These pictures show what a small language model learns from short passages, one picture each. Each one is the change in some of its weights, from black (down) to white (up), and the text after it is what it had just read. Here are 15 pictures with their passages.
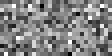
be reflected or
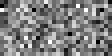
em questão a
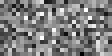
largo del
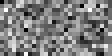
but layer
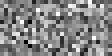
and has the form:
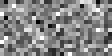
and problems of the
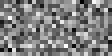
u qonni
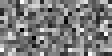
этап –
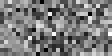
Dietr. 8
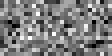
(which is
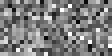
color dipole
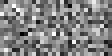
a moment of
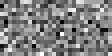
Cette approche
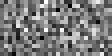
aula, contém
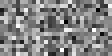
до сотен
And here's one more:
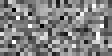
thermal state
